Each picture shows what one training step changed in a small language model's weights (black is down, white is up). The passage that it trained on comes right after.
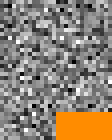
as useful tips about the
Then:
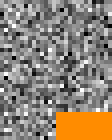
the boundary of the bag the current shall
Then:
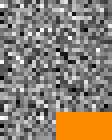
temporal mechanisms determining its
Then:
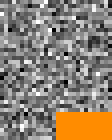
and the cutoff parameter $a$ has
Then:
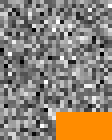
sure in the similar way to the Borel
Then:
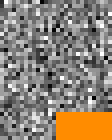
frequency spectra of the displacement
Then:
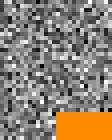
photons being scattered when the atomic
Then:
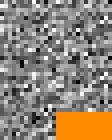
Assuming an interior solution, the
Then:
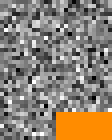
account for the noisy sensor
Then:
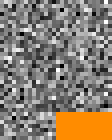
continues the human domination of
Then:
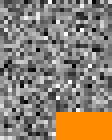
inference. A. Representation of
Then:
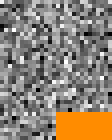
From Black Bile to the
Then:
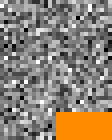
of the integral in the continuum limit is
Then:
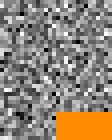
COLLECTION MA
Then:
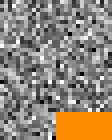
is the squared velocity of
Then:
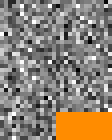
dozen cultivars of the
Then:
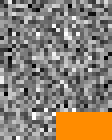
System bandwidth B 1 MHz
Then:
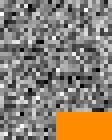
currently running simulations with larger
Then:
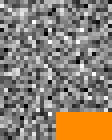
divorced parents often times
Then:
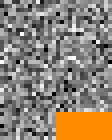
caused the postponement or even
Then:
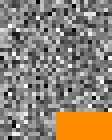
the name of Paraconsistent
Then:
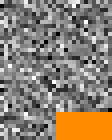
Illumina HiSeq
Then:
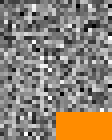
argues that we neglect
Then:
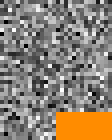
and this difference was however not found to be
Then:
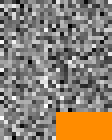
Studies, Chang'an University, where
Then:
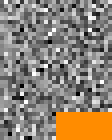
with national nodes. Early
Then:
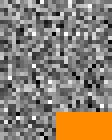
water are based on (FAO
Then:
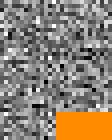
the polymeric matrix improves the
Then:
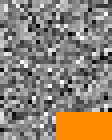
result of the research, the composition of the
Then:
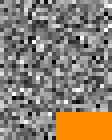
adequate group. The study shows that the
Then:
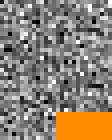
matrix and at least in the case of
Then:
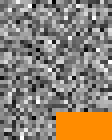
several factors, including social media
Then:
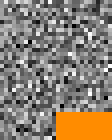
the uncertainty in the estimates of
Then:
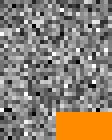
Business Owner's Profits
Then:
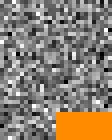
of simple and continuous FRP
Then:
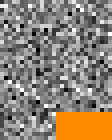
energy of the string using as renormalization
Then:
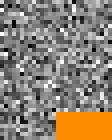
informed choice, as voters
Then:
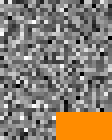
received 31 August
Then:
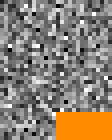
NOR-reduce is 1 if and
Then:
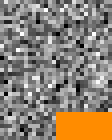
in the power models. Practically, this is
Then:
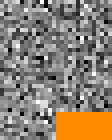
patterns. This observation is consistent with
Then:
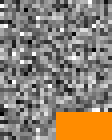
extended to include the fraction of
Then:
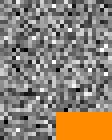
Bob (asynchronously)
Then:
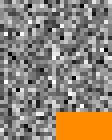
so she could not join in, or
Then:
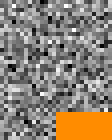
we present our two-qubit results in terms of
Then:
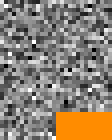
inhibitory kappa-B (I
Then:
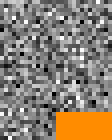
*The Unknown Universe:
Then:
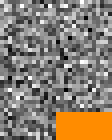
steam pressure (bar) 4
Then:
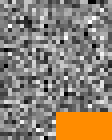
and thermal storage tanks
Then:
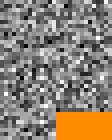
on the Fermi momentum, Eq.
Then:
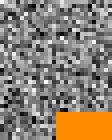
a partial mediator. These findings
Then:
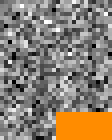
gap by combining structured instructional
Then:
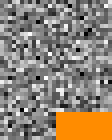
with type-I phase matching, where the
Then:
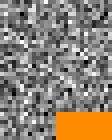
shows the utilization of queues per
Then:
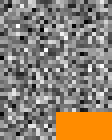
\cl1226 prior to publication.
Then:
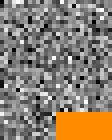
have been extensively researched in
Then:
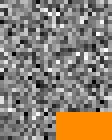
selection depth, i.e., target
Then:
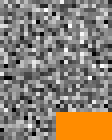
in some cases, be detected, may be
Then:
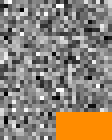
imaging with Gemini, optical
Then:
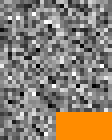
marginalisation. These protests
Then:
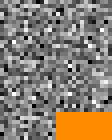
respectively. The figures show that our approach
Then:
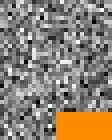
in green and performance-driven
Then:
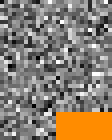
The simulation results showed that the data-based
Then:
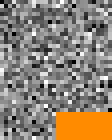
manifest as a result of having the
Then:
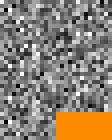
decrease only for two or three iterations
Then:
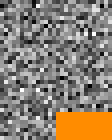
and review see \cite{gur},
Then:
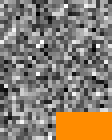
located on both sides of the gas
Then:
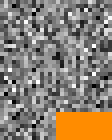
diagrams. Trace interactions are
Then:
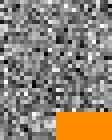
the FEM, and succeeded
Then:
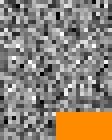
hard springs. The stronger
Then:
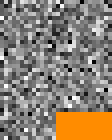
\partial_{\nu}\Psi -V
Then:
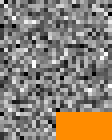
bases are approximately in order 4. It also
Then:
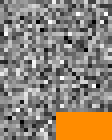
light in an applied in-plane
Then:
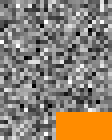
virtue of being a sum over
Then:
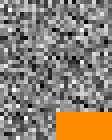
of the proposed system was derived from the
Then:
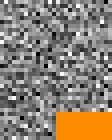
the flux density of the emission from the
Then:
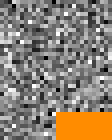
observations with the Long Slit
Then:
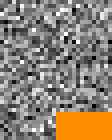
version 5 November 2025.
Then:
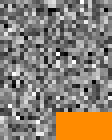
244. The other amino acids
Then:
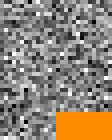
as well as provide an opportunity for
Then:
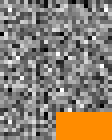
of recruitment of informants.
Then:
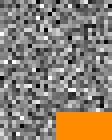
recognizes 2 seasons,
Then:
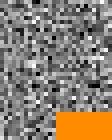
| Criticality Analysis
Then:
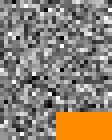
Human toxicity [kg
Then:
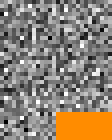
and they beg only from Malas. The
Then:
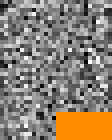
panels (a) - (c). The
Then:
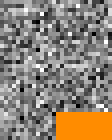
is at the order of $M_{Pl}$
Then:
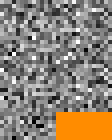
Europeans were ready to give up
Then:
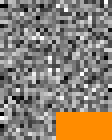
of their test evaluation criteria depends
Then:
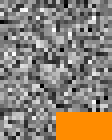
very complicated structure which makes them
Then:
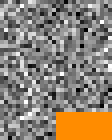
for initial (green), collision
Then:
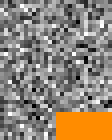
school situation, in order
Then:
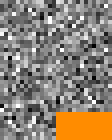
of the Uttar Pradesh,
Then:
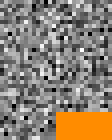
time taken for various services of public
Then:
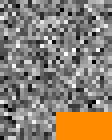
business model for EOSC but
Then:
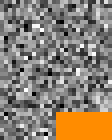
order to decrease the influence of
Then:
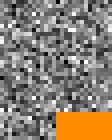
suitable framework for determining
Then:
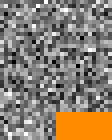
4 5 Low High Priority
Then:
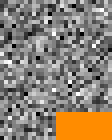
treatment. Anemia was more
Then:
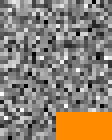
control class on concept construction, basic
